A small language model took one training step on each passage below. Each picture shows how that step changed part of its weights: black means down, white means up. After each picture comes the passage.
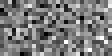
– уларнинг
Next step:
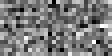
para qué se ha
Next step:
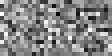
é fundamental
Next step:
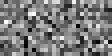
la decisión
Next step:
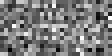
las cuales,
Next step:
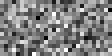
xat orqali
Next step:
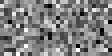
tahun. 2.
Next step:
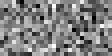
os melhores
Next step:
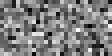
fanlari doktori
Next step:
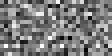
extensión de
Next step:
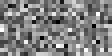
Vendo de perto
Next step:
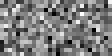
*Journal for
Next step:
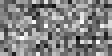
des jeunes
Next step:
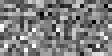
Falcão de
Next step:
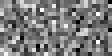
daha sonra
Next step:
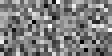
Figura 7:
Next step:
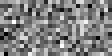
sam kraj
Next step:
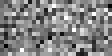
ham patent
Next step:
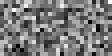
uchun yordam
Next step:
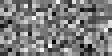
contribución de
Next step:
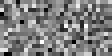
hier besproken
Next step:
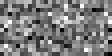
bir shakli
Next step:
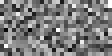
É possível
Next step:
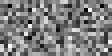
тих же
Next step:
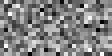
dari pakis
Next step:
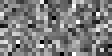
of both the
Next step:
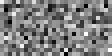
En la figura
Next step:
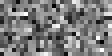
errores en
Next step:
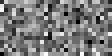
traiter les
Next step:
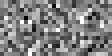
voor hun
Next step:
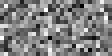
main ideas
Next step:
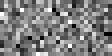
kann sowohl
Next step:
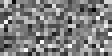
respeita actos
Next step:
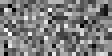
passam pela
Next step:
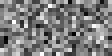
Наряду с
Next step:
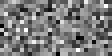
dependence of
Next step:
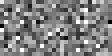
n % Sexo
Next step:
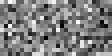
vez más
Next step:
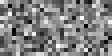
в спектрах
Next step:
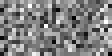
ng Profayl
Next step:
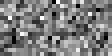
tropa a
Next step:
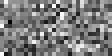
sistema de
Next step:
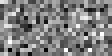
da autonomia
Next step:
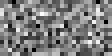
dans une future
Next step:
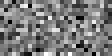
para la sustitución
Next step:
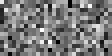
в себя
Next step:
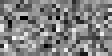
malignes 2
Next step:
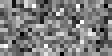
входят в
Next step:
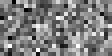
и подходы
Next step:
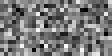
этом не
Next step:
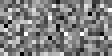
separación, sin
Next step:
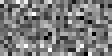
de autores), en
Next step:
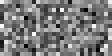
ўрни ва
